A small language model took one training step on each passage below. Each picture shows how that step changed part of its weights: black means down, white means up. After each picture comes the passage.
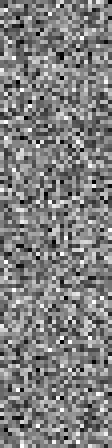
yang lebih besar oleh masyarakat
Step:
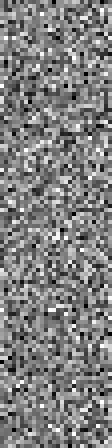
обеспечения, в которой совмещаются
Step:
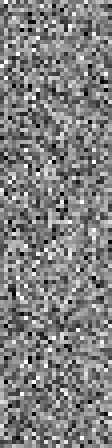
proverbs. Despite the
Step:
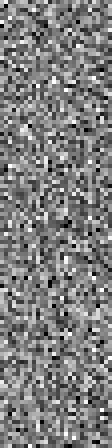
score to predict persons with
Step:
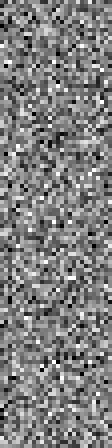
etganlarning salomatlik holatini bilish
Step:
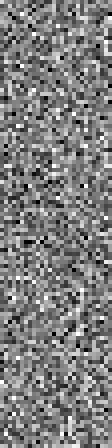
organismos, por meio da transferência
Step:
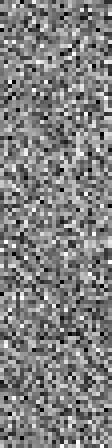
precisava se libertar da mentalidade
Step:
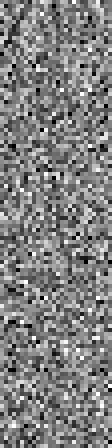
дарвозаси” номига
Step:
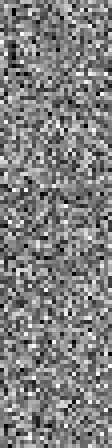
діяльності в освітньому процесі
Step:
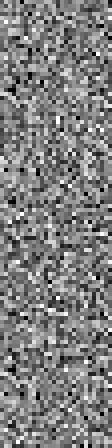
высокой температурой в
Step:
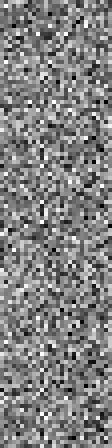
zonder dat zijn verklaring
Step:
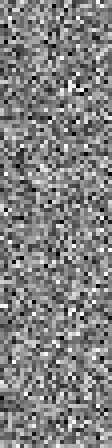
memórias", e ele, mesmo saindo
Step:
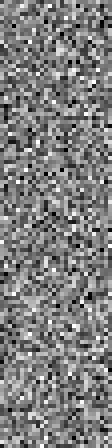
doluyken kadınlar ancak
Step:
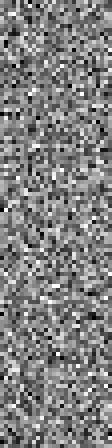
келтирилган анор
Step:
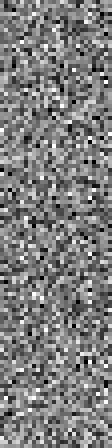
rückt dem Menschen
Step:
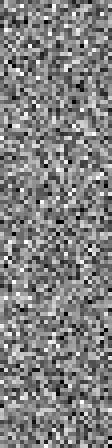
fundamentalnej, teologię
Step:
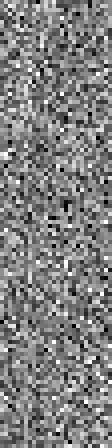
fenomen kultury* [On the
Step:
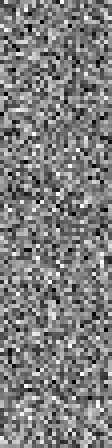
dan mendukung tumbuh
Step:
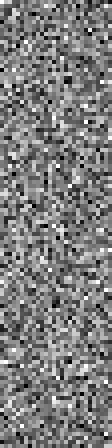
ayyor. Lekin baribir
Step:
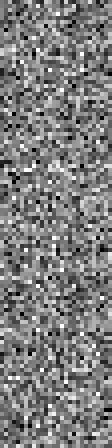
Orta Aziya mámleketlerine
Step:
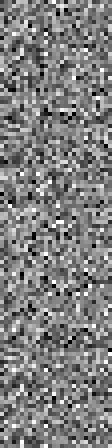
⁸ Козловский Е.А.
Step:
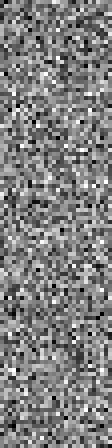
характерный для живых организмов,
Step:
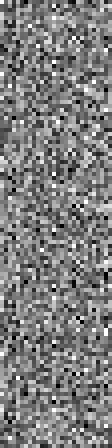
το μερίδιο
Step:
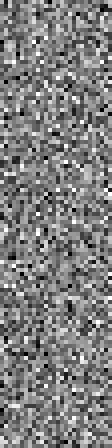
², М.Әуезов
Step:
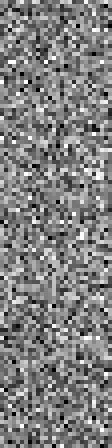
marktkunde. De theorie van de
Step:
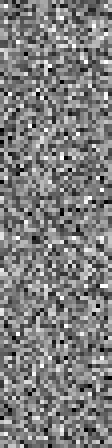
konstitutsionalizm yutuqlari bilan
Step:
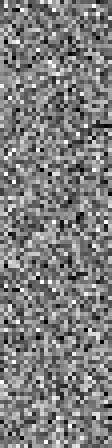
humanos, no sólo a los individuales
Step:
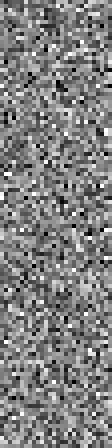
wetgeving, resoluties en
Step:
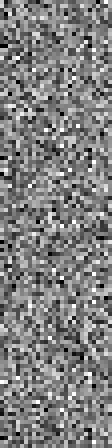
l'amélioration de la
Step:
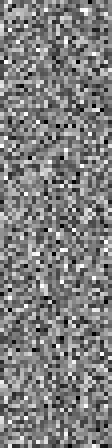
rights and the types of penalties
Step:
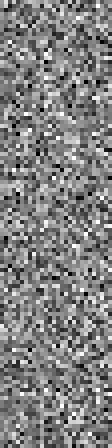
ale transmisiei, iar în
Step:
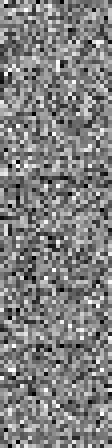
среде содействует реализации
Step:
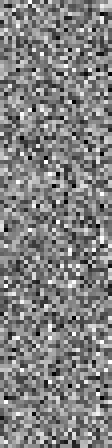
ni tashkil qiladi. O'z vaqtida
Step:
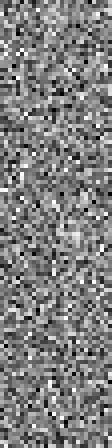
d'abord eu la voix
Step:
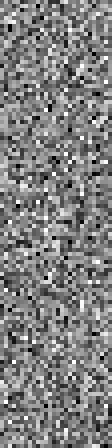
for appropriate treatment and prevention of
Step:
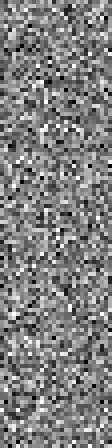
строения структурного каркаса системы
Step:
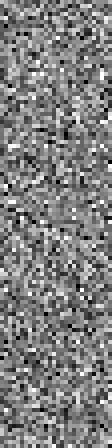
узгоджується з характером
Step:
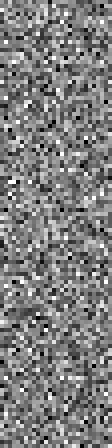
hozirda dolzarbdir. Jamiyat
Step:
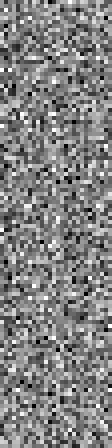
исследования в современной науке. – 2023.
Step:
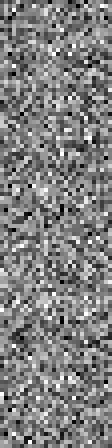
qiziqqan kishilar shu
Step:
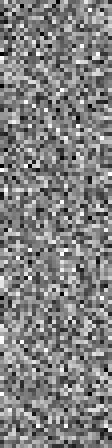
nel quale probabilmente non è da
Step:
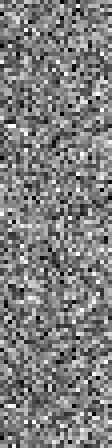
a biodiverzitásra,
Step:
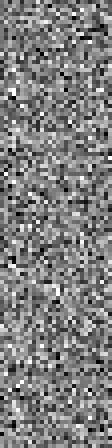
перспективность создания коллективного
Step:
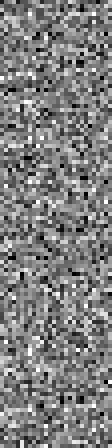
Ігорівна старший
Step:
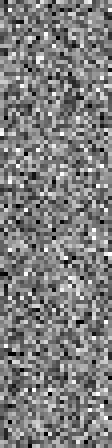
Concepts of Dynamical Systems
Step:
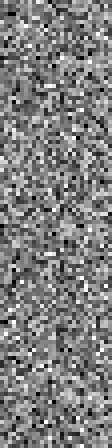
oshirish bilan bog'liq [7].
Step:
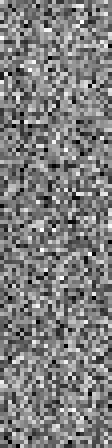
burnout em profissional enfermeiro
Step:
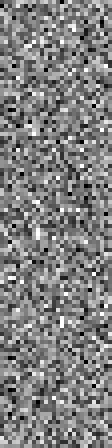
Tuproqni sug'orishdan
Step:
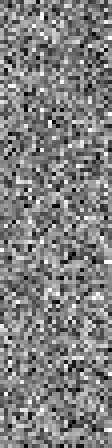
Como exemplo, a Assembléia
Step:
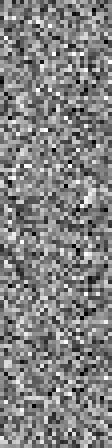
mental yang dilatih umumnya berpusat
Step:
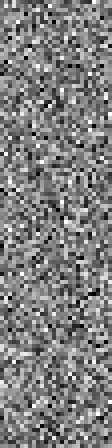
besoin de données, ce qui leur
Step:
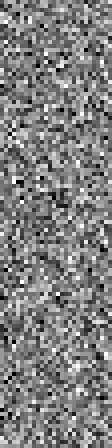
la naturaleza del problema a resolver.
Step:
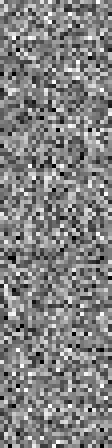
минимальных убытков можно
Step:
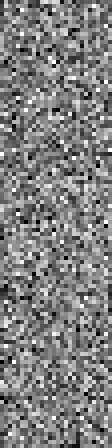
meios que possam viabilizar a
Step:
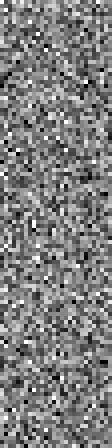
sharsimon materiallarda saqlanadi. Bu
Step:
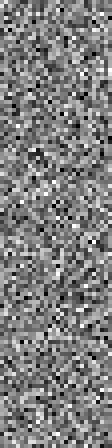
the Permian-Triassic
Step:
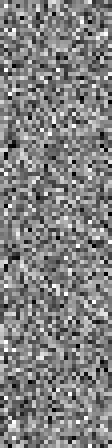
детей-инофонов в
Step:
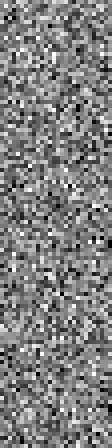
reconocer y trabajar en la
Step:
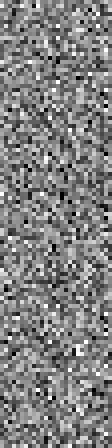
einen höheren Einfluss auf den
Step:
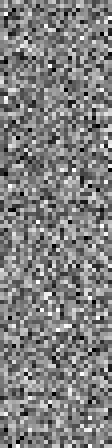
проявление симпатии;
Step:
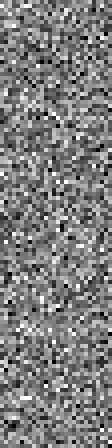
этих качеств. Уважение к
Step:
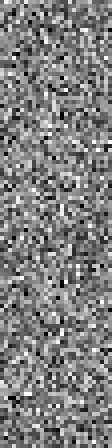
va hunarmandlarga hadya
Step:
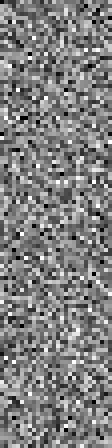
que muchos derechos ya se encuentren
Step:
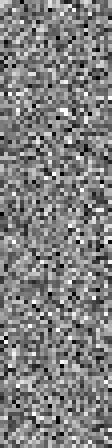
интерактивных занятий. В
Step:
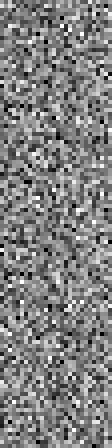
the point of view of his development,
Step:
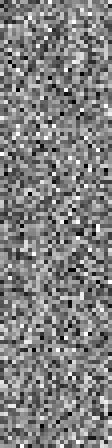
ciudadanía de las mujeres
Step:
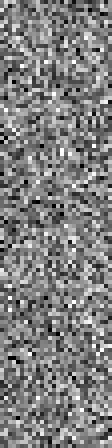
yaqinlashtirish, ya'ni
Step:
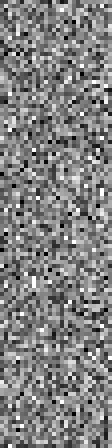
résultats obtenus à Ibi village
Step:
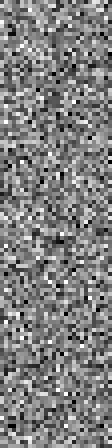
самолета остановился
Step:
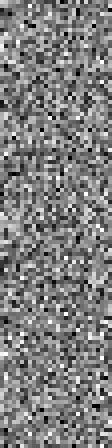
δ (بین صفر و
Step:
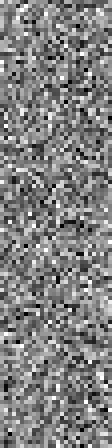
Kemudian pada tahun 2019 adalah
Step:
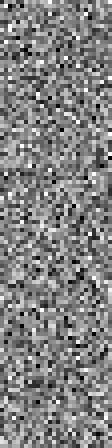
students, and in which ways it
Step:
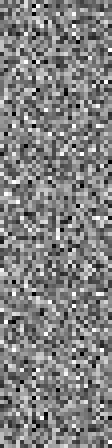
ўзлаштириш ва суғориладиган
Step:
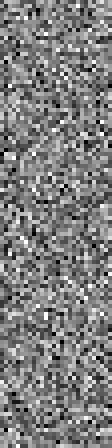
оцінок у аналізі економічної
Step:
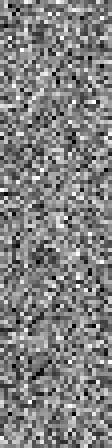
Yucatán, con 340 km
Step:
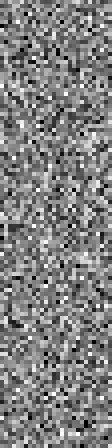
qilgan jamiyat qahramonlari.
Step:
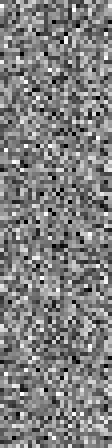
Um diese Spannungen zu überwinden,
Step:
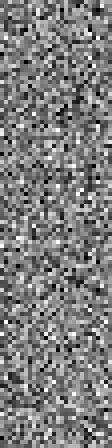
seçilmektedir. Buradaki
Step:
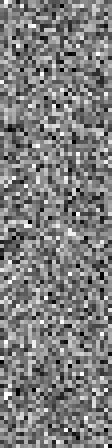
tinchlikni ta'minlash, ommaviy
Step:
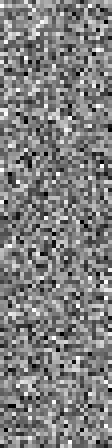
этиш керак. Ҳар
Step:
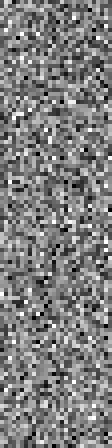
reputationsträchtigen Reihen
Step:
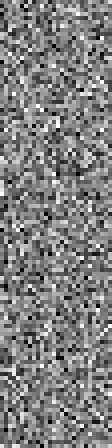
позволяет создать более динамичную и
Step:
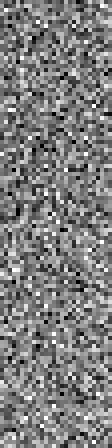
Tiklanmaydigan resurslarning
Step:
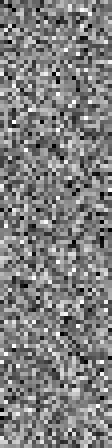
sucatas - Áreas em
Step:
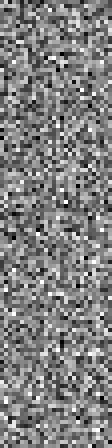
умовами служби. Натомість
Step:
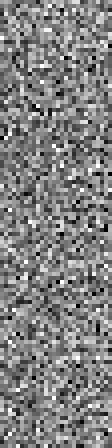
buna implementare a Obiectivelor
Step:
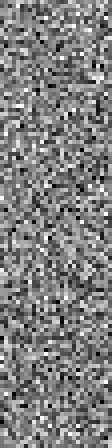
samarali foydalanish choralarini kuchaytirishlari maqsadga
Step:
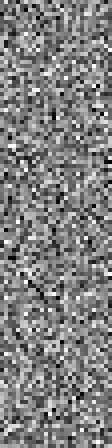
солиш кенгашининг
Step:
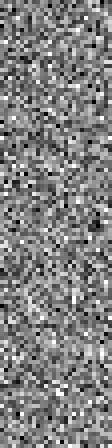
corpos. Na APS contemporânea,
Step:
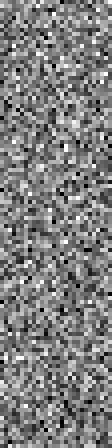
quan sát vệ
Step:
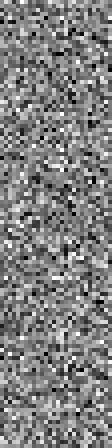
ou de regime ou de turno, mediante
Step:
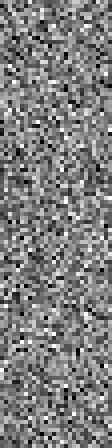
en Agronomía. Universidad de Costa
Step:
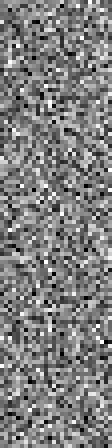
bog'liqliklarini yanada o'rganish
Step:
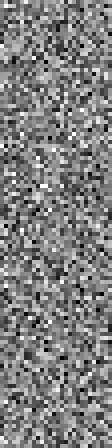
Akhtamova, Farangis
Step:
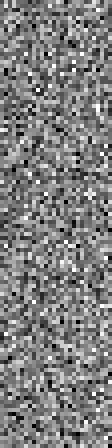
birinchi variant sho'rlanmagan
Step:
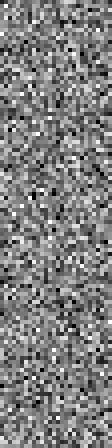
Biraq qánigeligine qarap
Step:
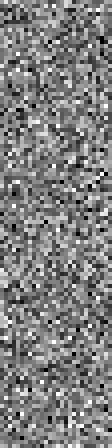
por exemplo, *nyamans*,
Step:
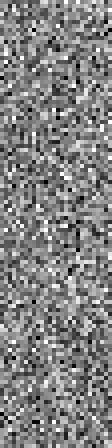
a cost that will be within the
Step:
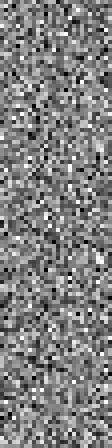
minder boeken uitgeleend.
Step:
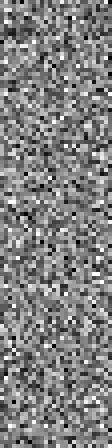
решения могат да се базират на
